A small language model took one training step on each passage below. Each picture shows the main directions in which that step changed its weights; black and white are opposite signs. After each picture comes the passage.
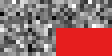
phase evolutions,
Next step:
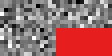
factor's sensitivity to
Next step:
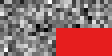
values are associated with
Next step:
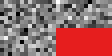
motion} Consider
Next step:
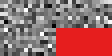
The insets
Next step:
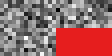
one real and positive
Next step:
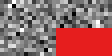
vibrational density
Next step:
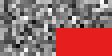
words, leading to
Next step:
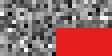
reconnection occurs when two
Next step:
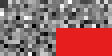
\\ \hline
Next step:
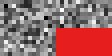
fixed points change as
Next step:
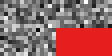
in pairs, a
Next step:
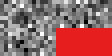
beyond the scope
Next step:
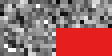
orbiting around
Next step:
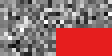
different specifications between
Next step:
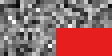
an assertion
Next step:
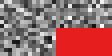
the number of samples
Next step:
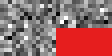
stress $\sigma$.
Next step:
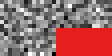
the shock velocity,
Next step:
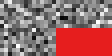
the reduced systems as
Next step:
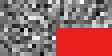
solution to this boundary
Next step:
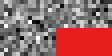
demonstrates the robustness
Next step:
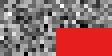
dependent observables on the
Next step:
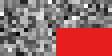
it is not possible
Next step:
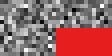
of the network and
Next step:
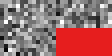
that \beq
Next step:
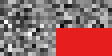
rotations of the
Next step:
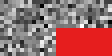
onset of negative
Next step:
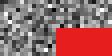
to be true;
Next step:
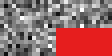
updates such as
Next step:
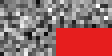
development in the
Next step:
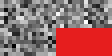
mobile, but
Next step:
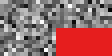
of the energy density
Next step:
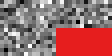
is at the correct
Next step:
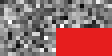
still need to be
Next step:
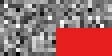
us now assume that
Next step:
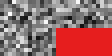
intermediate between the
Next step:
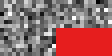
renormalization group invariant
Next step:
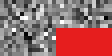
22 operator will affect
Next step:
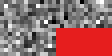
cluster galaxies to derive
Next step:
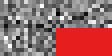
flares in
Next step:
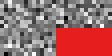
the role these features
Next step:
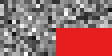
add a noise term
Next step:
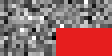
each vectorized,
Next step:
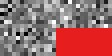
scale. The
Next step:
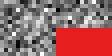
be different between the
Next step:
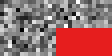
subject to intensive
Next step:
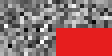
model to account for
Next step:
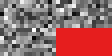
parameter is measured to
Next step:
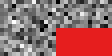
total nucleon density
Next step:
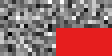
complexity in particular for
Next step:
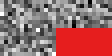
states shown in
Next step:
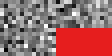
inclusion is
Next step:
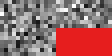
galactic open clusters.
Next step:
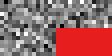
equation. It should
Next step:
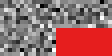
has received
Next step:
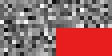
and MES
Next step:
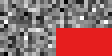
each spin as
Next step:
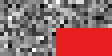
first made use of
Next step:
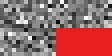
and denote by
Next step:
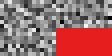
the inclusion of
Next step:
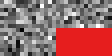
are not computational
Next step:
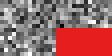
becomes attractive.
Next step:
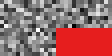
the curves are
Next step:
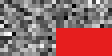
the latent features
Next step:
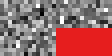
findings have been
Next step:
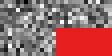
provide better result of
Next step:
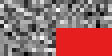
the maximum mass so
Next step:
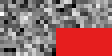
decay is quite
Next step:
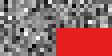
identity. To this
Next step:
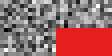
for Ionic
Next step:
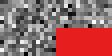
of service
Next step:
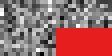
lengths. Given
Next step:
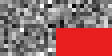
in this case.
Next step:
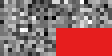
day =
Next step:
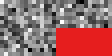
that pathologists
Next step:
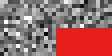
supported by the 2018
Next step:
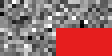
These binned values
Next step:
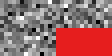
feature of the QCD
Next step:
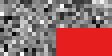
$\forall \epsilon
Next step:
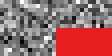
matrix (Sr
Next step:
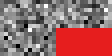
with tight
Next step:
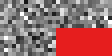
DPI required\\
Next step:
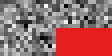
with too many or
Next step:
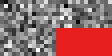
impossible to
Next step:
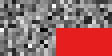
important theoretical tool to
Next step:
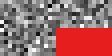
and the attribute
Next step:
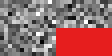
except for oscillations in
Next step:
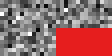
functions does not change
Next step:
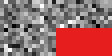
coming only from
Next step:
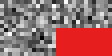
a maximum of
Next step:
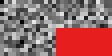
Similarly to the
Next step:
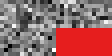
by minimizing the
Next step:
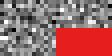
dielectric variation was
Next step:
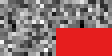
of DC gate
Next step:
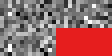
consists of three
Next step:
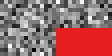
above that of the
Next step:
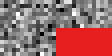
structure is introduced for
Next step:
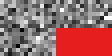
that the standard computational
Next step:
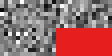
pressure. This enhancement
